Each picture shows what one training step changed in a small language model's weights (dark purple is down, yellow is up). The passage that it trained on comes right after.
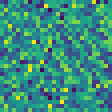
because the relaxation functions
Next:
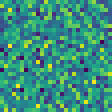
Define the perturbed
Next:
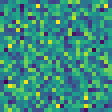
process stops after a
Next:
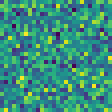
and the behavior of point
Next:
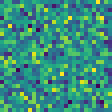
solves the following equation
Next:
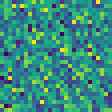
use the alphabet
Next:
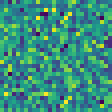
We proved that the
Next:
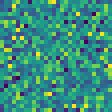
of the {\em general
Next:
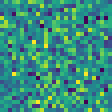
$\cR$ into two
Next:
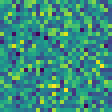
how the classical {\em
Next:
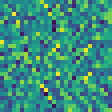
the top-weight subspace
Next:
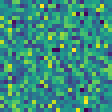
on $S$ such
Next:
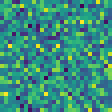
use the method of
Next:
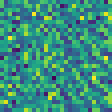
of Banach spaces. Every
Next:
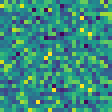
inverse operation --- getting
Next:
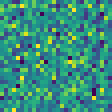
and thus create a
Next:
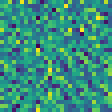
relations of the latter one
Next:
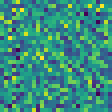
of the massless
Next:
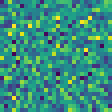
the low-dimensional
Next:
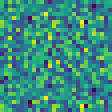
if and only if
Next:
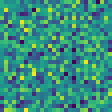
monodromy condition
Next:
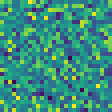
will use the following classical
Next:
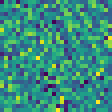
that objective. The important
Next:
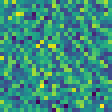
every countable discrete group
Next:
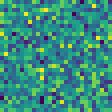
l'involution de
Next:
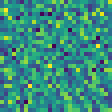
is then given by $$
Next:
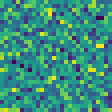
where we increase the density
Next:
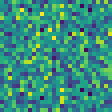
further improve the convergence.
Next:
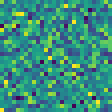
is a proper subgroup of
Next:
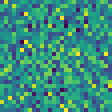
connected to many geometrical
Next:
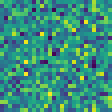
when we specialise to
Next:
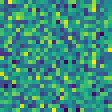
just for the sake
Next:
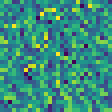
\] \subsection{3
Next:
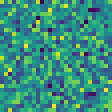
them. Each of these
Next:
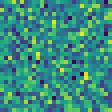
Mathematical Statistics,
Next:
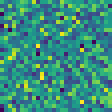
a class of linear fractional
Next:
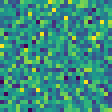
the same row.
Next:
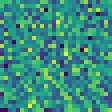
loss of generality, we
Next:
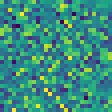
be solved using power series
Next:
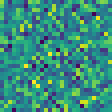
a simplicial set} Let
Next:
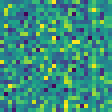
first aspect makes the
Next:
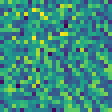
the exponentially small splitting
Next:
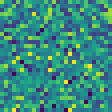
which contains closed separable
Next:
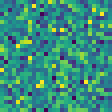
\mathbb R,
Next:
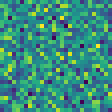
its multiplicative structure is determined
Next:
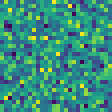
that $(\al \ot
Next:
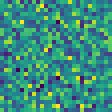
allows us to introduce a
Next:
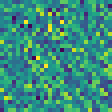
A generalized Lambert
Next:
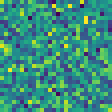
$k$ subwords
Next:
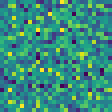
\par We are therefore
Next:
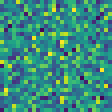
normal random variables and are
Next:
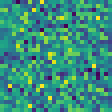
\varphi \otimes
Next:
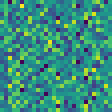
non-increasing in
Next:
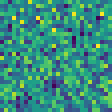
this problem, we need
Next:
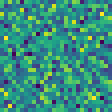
correspondences between the
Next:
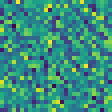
then define two subspaces
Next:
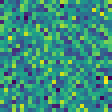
of conical and parabolic
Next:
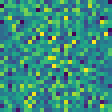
$1$ second.
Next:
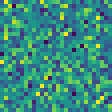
decomposition and specialization of
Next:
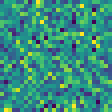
manifold embeds
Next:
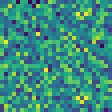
the Extension
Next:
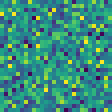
of Mathematics, University of
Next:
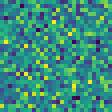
title '
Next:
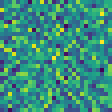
has the transfer
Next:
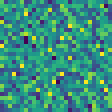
is given. Based
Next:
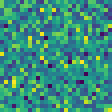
values of $n.$
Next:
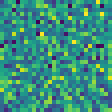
Applying the maximum principle to
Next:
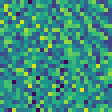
analysis with Taylor expansion using
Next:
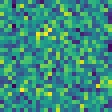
ends the proof.
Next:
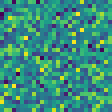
\times K\subseteq
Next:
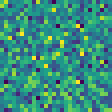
estimate the departure
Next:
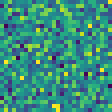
$C$ with multiplication
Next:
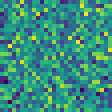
exhibits systematic
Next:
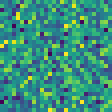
posterior model probabilities to
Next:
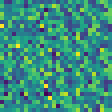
any $w\in
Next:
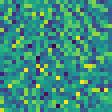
there exists a decomposition
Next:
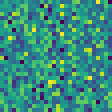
supported in $\Omega$.
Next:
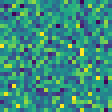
in Morningside
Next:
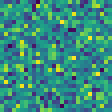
an explictly
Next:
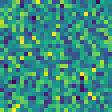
vector $\bphi =
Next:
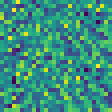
of the second component
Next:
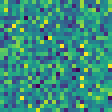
fleet. This
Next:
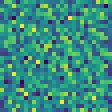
seen from the following simple
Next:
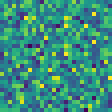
dimension $1$
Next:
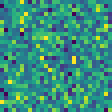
concentrated in cohomological
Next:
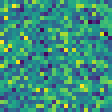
column has an R then
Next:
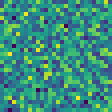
weak laws family is still
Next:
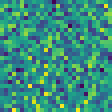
is irreducible under the action
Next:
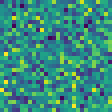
a tube of radius
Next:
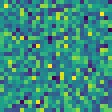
$f$ est
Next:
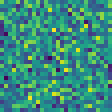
the specific heat ratio.
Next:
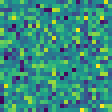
panels depicted in
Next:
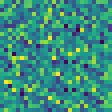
which takes into account the
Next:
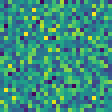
Let us now look at
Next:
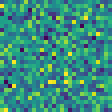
= k^\prime
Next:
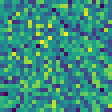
as those of $$
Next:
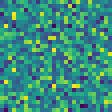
(for details see
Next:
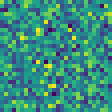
is injective. We now
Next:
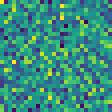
new complex structure on the
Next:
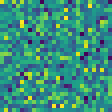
$c$ is either
